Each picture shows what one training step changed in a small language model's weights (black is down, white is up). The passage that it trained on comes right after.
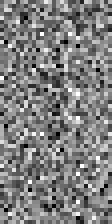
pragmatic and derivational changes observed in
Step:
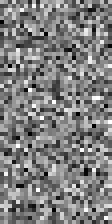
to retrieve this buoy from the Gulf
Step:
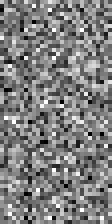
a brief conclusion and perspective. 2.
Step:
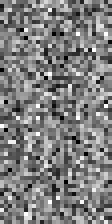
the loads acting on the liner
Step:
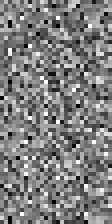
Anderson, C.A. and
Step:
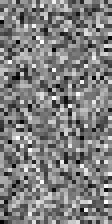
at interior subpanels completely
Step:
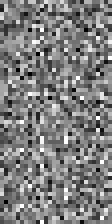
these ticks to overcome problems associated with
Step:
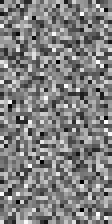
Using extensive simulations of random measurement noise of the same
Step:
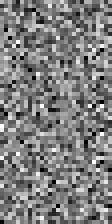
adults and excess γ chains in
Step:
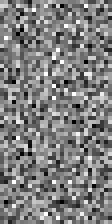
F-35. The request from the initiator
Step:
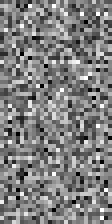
because there is potential number of employers present in
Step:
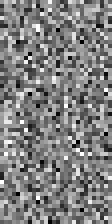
class which represents publications and datasets; this class has
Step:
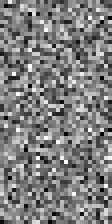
metrics, such as lower sleep duration and
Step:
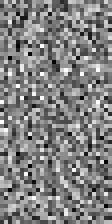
instructions which are programmed into the system;
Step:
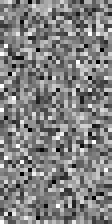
control, with a reduction at 12 months of
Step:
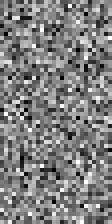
ants*. Harvard University Press.
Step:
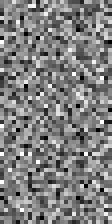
of demographic characteristics across two repeated measurements, this
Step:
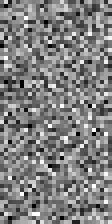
one-to-one relationship between a pilot and
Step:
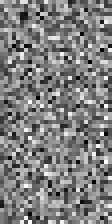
sulphide (II), its
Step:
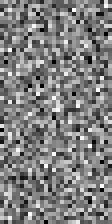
third and final step entailed operations aimed at
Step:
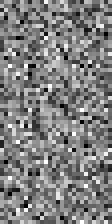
microscopy was used to study the native
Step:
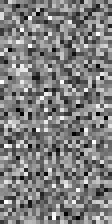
Older Persons were formulated to ensure
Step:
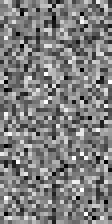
concentrations detected for these chemicals. When
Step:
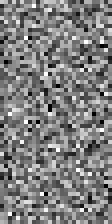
for several indicators. Based on the analysis of scientific
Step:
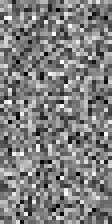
2,4% The volume of lung tissue
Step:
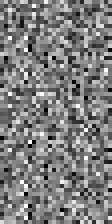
important issues in the theoretical study and practical
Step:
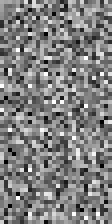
factors, it implied that both factors exhibited
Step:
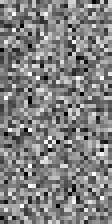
stage to the next was smooth. He
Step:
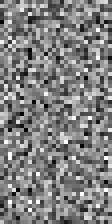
/Specifications S/N Components
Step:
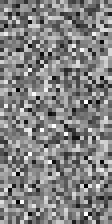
The analyte used was varying concentration of
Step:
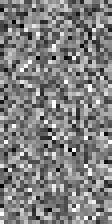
considering each discrimination process independently, resulting
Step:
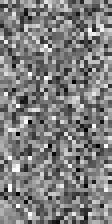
during BTP. In our study, EG
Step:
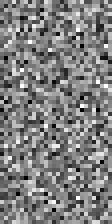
widespread form of inflammatory
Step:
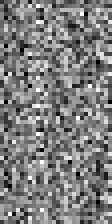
acted in tetradentate fashion and
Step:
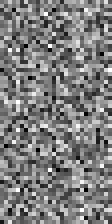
Variables Loading Indicator
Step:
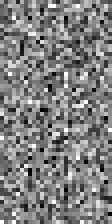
agenda tends to be set by the
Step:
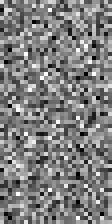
a period. This functionality can be used by
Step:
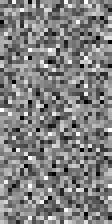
to Eichengreen, Rose,
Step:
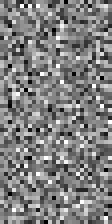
ha⁻¹), flumioxazin
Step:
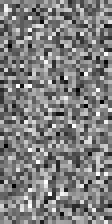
A thesis in partial fulfillment of the
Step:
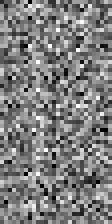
Dexmedetomidine group it was
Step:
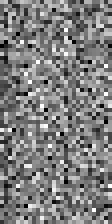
characterized by inflammation of the intestinal
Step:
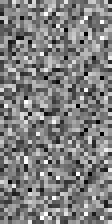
world of medicine. The sensor measures the input
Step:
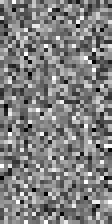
based in Karachi, Pakistan using a
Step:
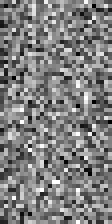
literature in the country. Such an approach would improve
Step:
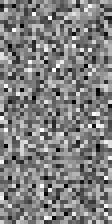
my experiments: 30) tuples that contain
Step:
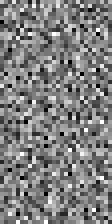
to eliminate a number of negative symptoms caused by
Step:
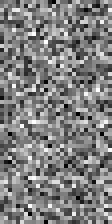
of the carapace from its hinder
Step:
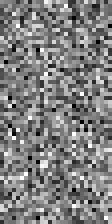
activity. The objective of this project was to develop
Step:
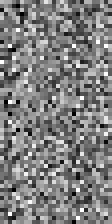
direct or indirect discharge of waste that may have
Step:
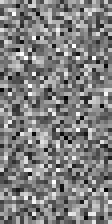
case, the springs affected only the first
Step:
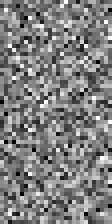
Yajnik C.S.,
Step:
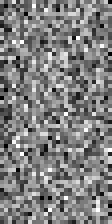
link Central Asia with Europe and China. The initiatives
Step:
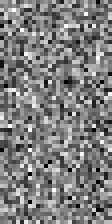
stops the active while not increasing kill prior
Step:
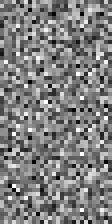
data, technologies, or commodities. As
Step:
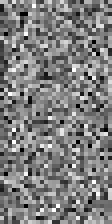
provided benefits to the community. This is because
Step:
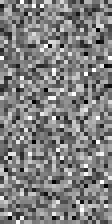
had a prevalence of 9.87%.
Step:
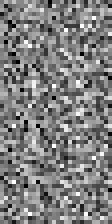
By controlling superheat, rim thickness
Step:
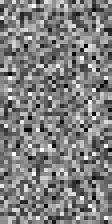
in response to treatment with 27 estrogen
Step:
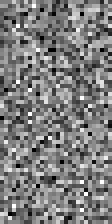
data, drafting the article or revising
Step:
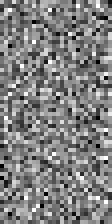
a flutist pronouncing a
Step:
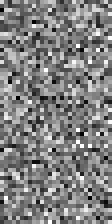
a reasoning of Belgium’s
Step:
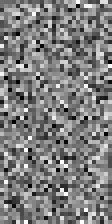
transport - nonquasi-static
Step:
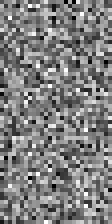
by direct or iterative methods. In recent
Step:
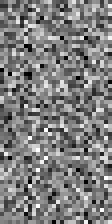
software engineering sciences from Mosul University.
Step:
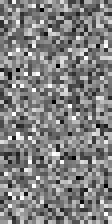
and consistent efforts by parents pushing in the
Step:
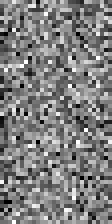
of development. One has to take a great care
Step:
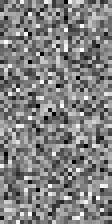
seeds were obtained to carry out the project
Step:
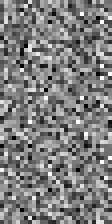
observing all the protocols of COVID-19 be
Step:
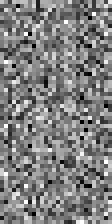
(A and B) to the master
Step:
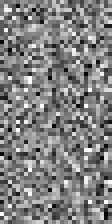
A New Perspective for the Valorization
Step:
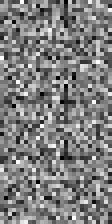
yield was converted to t/ha by following
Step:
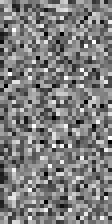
40 percent of the benefits of federal investments
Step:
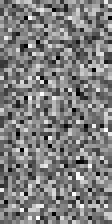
Herman developed a comprehensive understanding of complex
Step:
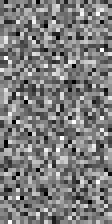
surface raster: Elevation Raster
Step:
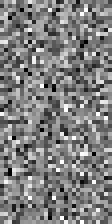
with coordinates centred at the nozzle
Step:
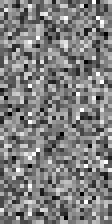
rootstock) and all together define a
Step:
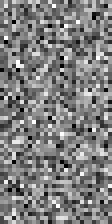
torque and stator and rotor fluxes
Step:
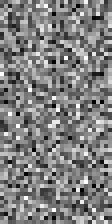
be the iliotibial tract,
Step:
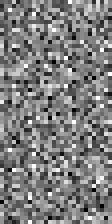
language learners identify speaking as the most stressful
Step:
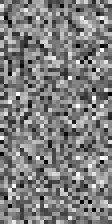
quinolyl anion in catechol
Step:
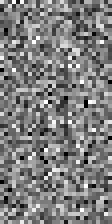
has rapidly increased. In early 2019, from
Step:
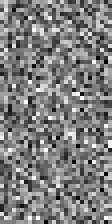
R , which is transmitted to the restrictive
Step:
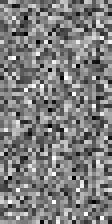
Stack Overflow posts is presented by
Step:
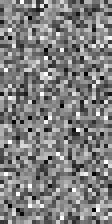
was obtained. The mineral solution in each crucible
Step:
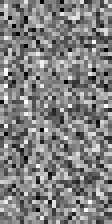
PortHarcourt: Rex
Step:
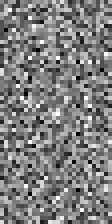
A project is implemented within certain constraints and usually these
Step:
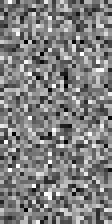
admixtures are used, it is possible
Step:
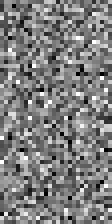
translated Whitney numbers of both kinds
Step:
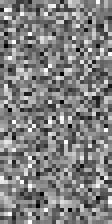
3D representation of elements near failure –
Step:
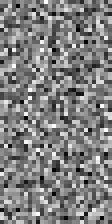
addition of bioameliorants plus
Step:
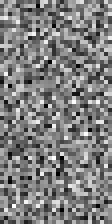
of Interests The authors declare that they
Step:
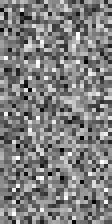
unconventional are given priority as
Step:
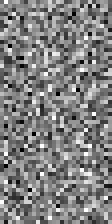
behavior responsible for the transmission. Conclusion: The
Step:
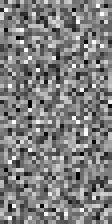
primary dental examination was entered in a specifically
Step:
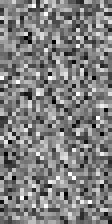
of HCQ might partially account for its efficient
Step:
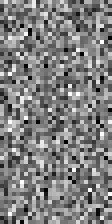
that it adds to the growing sense that while
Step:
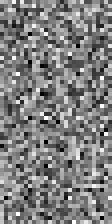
gives us a hint as well as the
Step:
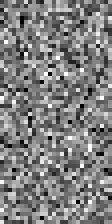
reactor. Fig. 3. CNT
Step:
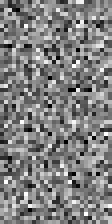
- How to work with the silosity?
